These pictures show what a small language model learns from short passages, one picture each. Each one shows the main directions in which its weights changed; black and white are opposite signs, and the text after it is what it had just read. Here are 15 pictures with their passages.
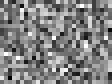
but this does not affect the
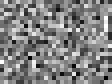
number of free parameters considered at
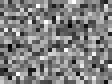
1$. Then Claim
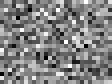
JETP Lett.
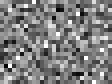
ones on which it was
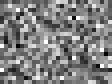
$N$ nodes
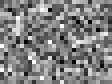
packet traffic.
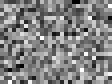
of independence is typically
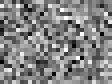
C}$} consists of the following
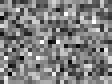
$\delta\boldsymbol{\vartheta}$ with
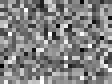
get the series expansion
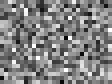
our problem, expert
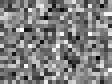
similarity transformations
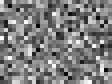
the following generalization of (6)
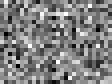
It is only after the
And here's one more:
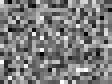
the curve. This issue is
